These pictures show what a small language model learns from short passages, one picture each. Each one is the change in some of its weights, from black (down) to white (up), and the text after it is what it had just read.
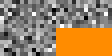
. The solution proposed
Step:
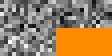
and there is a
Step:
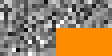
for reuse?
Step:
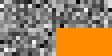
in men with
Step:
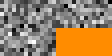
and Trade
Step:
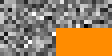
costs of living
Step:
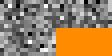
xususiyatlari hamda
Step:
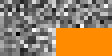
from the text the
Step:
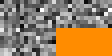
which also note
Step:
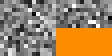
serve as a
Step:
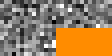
oleh orang
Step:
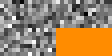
da América
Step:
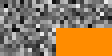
μm ,
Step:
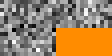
and alpha
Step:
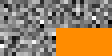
E . Suppose
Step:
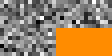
divides the
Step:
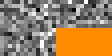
в сутки
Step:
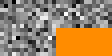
a topic in
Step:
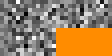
be achieved by
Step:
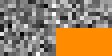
os cursos de
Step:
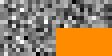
va rivojlanishi
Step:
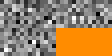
extract (10
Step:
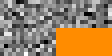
empresas e
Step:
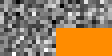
bulishi mumkin,
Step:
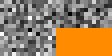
are in the same
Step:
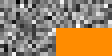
nature of the research
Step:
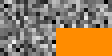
letters differ
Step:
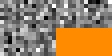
users to select
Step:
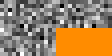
the Konso
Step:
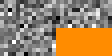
the groups in reference
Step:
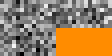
o autor este
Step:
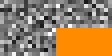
included in the
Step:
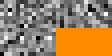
the props and
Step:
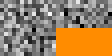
*The article
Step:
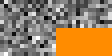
line triangulation
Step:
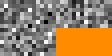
reap the maximum
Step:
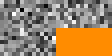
do território
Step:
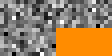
estudo foi feito
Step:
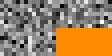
The reported chemical
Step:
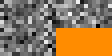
provides new features that
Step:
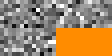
orientati ai
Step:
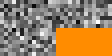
impact generation, the
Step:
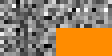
religious and ethnical
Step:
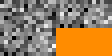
is being explored
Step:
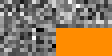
from sparse
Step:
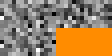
va xalq
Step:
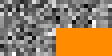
from the employees
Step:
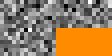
testing are from different
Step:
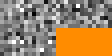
attachment of
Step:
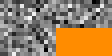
this regard.
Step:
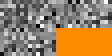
they are influenced
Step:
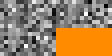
to make an
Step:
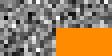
tes yang
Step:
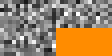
that mean a
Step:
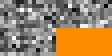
para todos,
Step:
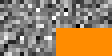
the city and
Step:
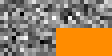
muhim tomonlarini
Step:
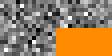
parte da ideia
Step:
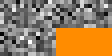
assessment has been carried
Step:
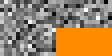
of the ring
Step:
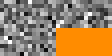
conditions indicate the potential
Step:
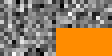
Fiction can
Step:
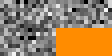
business in the study
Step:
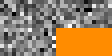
used for the study
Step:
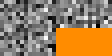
media content are
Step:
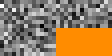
gelang van
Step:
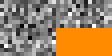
and 10 teachers selected
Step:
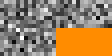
critical cycles may
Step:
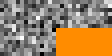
level Distance level
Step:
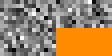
при $I
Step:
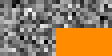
pesquisa realizada com
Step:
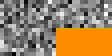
user key matches
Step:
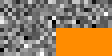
probably means that
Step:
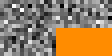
– yozma
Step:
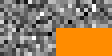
Department Of
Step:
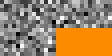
: rôle
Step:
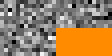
the creation of
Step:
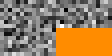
finance. The
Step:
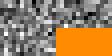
Узбекистан от
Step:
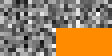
reply by
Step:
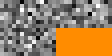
this neologism
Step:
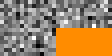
immense strain
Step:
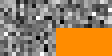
scientific progress.
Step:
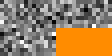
certain populations or samples
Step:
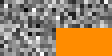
tackle social
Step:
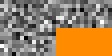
or something
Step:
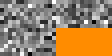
integrity of
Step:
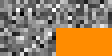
in foliar
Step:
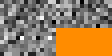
news and
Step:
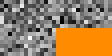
error values ranging
